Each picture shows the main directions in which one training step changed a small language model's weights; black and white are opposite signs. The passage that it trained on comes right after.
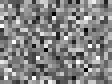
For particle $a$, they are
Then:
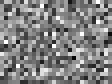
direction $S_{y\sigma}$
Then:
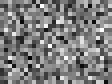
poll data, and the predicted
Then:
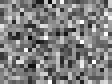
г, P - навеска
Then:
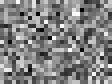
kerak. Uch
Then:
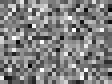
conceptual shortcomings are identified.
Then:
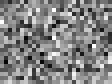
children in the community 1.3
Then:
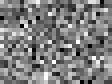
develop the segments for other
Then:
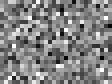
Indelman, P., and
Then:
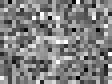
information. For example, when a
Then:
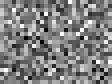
likewise high energy configurations
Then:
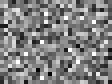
instruments informed participants that
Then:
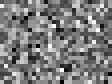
tutashgan rotorli
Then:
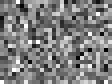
the current system is presented.
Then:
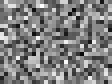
a las calles requiere
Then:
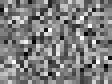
the cathode are still
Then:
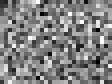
explosive fragmentation
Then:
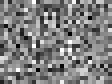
the finer grid. Therefore,
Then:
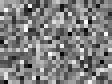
consider such a weakening of the
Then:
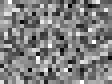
cutting parameters [7]. This
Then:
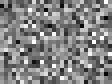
может стать
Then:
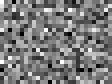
principal normal, binormal
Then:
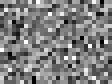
that nucleonic,
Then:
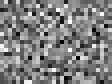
using a standard engineering format
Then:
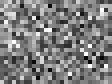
să accepte abuzul
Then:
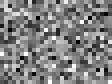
с Агдашским
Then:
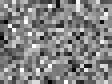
$\theta$, and amplitude death is
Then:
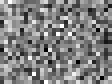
directions, methods, forms:
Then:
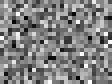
який може
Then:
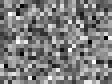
and the incidence angle of
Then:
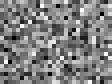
natureza. Apresentamos
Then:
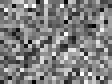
usulida ular kam
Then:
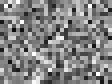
Convention since 2001 and has
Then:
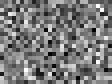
level image is translated into a
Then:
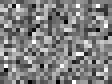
Log MISSION
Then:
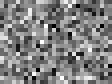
prose. The main way of
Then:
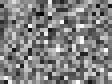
which at least half of them are
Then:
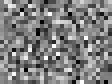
group presents environmental issues
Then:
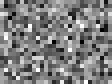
C_7 Specificity of
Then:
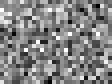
agreement tasks the Commission
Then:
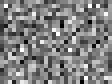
high confidence, the unlabeled
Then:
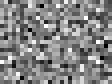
Growth, Yield,
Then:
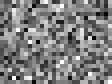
ahamiyat beradi.
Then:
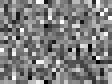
other librarians working
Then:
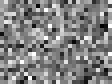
Phys. A ~{\bf
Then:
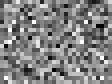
phase noise far away from
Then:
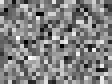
with one or two visits a
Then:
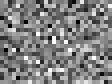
(primary data) export
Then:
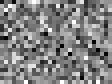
a simplificação do
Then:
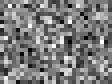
"Tepedeki ormanı
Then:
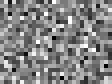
physical-layer security is of
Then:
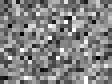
order of ICLR points.
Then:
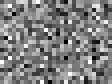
layer height, while infill
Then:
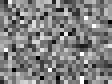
of problem-oriented learning.
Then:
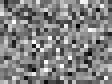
allows for higher CO₂
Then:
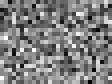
authorities to avoid the transmission
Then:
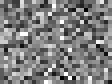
брака. В
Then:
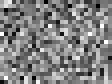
aniqlash va samarali
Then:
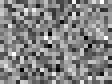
Fig.2. Experimental
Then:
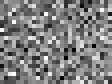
качестве одного
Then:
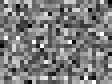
matter in LHT under current experimental
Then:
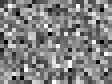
análises transversais e
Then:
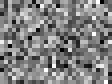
and data analysis. X.T and
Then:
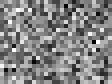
jarayonlar san'at
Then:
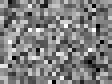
wind following a split monopole
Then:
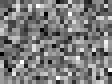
range $4\% \la \epsilon
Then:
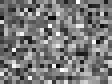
*Studies in Second
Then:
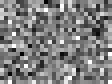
are shown in Fig. 4 for the
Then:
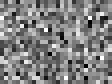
in Figure 11, the performance of
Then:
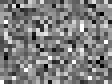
is stored in separate raw
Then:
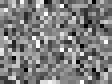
initially stable and is followed
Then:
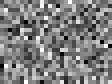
PDR with the lower power
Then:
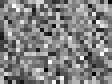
be used in many fields as a
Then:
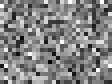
two molecules of water of
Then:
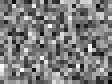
the initial BMS pion DA
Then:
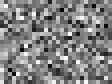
formed in the alloy and its
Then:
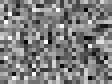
{Eff}}$ and $\langle
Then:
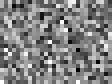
used for purposes, such as
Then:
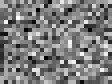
distorted tetrahedral
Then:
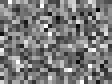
with NDM, the condition is
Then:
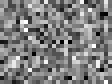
a 't Hooft
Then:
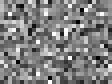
powder structure is broken.
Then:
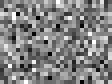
knowledge through exam practice is
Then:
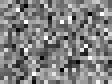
alkyd resins were
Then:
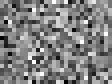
be used and where necessary reference to
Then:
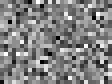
pouca melhoria
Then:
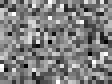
Тунаб қолиш учун
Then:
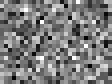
2 ta muammoli
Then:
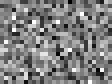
that do not show any presence of
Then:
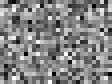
Instead of classifying relationships
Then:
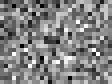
Pre odpoveď,
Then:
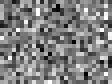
un medio para lograr la
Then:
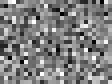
substantial uncertainty in predicted
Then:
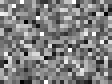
Paulo (SP) e de
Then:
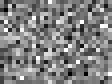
области. Такой
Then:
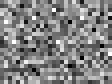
con el bloqueo de
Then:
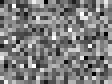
with and without a pinky
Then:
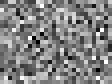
records by item product
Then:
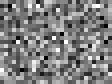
\phi_j \rangle =
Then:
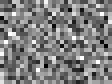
attitudes against
